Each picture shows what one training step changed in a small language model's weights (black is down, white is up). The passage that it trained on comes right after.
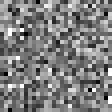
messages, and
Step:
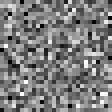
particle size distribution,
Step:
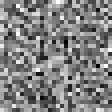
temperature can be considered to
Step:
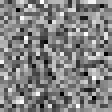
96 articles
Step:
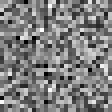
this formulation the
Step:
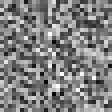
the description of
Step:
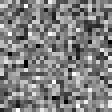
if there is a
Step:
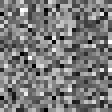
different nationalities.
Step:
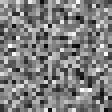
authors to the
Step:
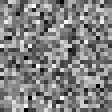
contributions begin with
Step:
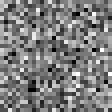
to be linear in
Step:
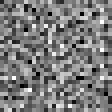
it precisely
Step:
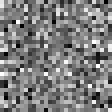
below). Figure
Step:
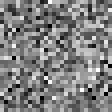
attunement through
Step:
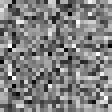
make use of other
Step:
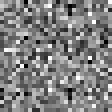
between this approach and direct
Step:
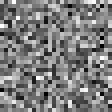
test and validate
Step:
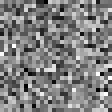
were not suitable
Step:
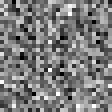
of the same service
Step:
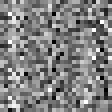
Profile in
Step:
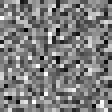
this difference to sample
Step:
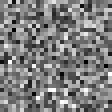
link. Even
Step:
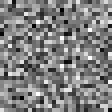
and gender is
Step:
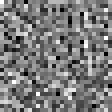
by the spin
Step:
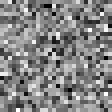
nm using a
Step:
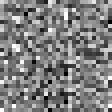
should be considered during
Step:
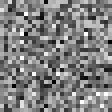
body is
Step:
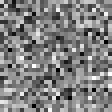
of variable moment
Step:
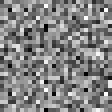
is evaluating the
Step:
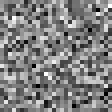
field pattern
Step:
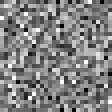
Here we have
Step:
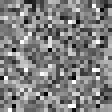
spectral parameters}
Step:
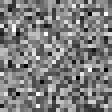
and enabling
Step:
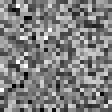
density of their formation
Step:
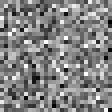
unlikely to
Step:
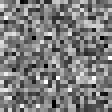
defined as the average number
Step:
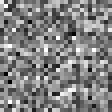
in the transport
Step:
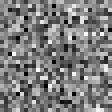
underlying our approach
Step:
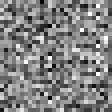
necessary for
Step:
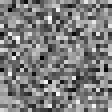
and at the centre
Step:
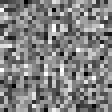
Next the algorithm
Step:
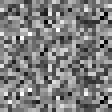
the code developed
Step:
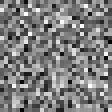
assertion implementations
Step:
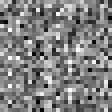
on, or,
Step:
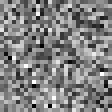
also been calculated using
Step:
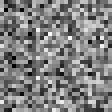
The results of the
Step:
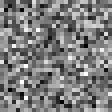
The school
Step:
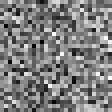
are difficult to
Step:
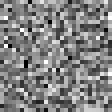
mimetic correspondence
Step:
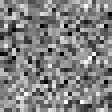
Co 3d
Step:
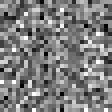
if absolutely
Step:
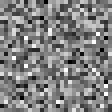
can break out the
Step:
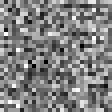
reported in the
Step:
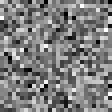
shows its internal
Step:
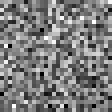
the third
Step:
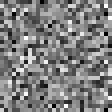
more males than
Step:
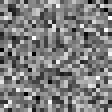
fake them, and
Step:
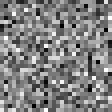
HA works well
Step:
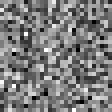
the natural frequencies
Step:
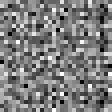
he advised
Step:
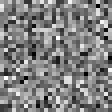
old). Three
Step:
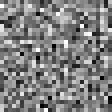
that collisions can
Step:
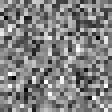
section, our contribution
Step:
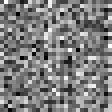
practice. The
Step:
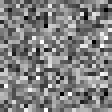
power dissipation
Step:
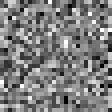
operates in police
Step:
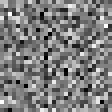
they also took an
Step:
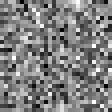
turns out
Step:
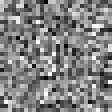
is constantly
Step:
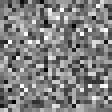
open science
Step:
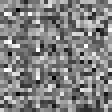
such that they correspond to
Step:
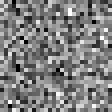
of the process will
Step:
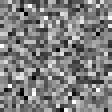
we might have a
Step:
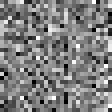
should be noted,
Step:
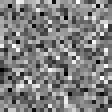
has nothing to
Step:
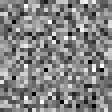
- 6 The data since
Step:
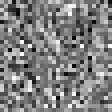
of word order and
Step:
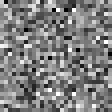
zero in the limit
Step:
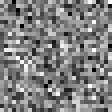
of pressure and may
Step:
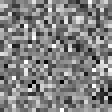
a study [3]
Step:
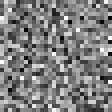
guide the
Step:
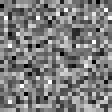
cusps of
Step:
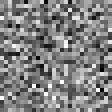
they are also {\em
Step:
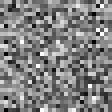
and references
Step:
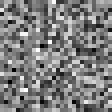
the most common
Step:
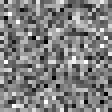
studied in detail
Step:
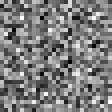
in people who were
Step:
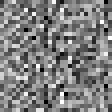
extend their work to
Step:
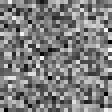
are interpreted
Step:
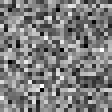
and sodium
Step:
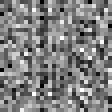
indoor air
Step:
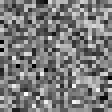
were identified through
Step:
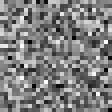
compounds described
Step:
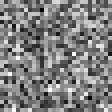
$\delta$ for any
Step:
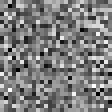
(depending on
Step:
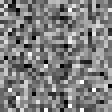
of both steps of
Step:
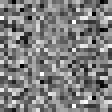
Component of
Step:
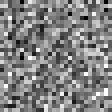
(same as
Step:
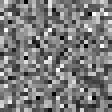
this acceleration
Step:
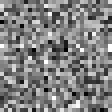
which increases with
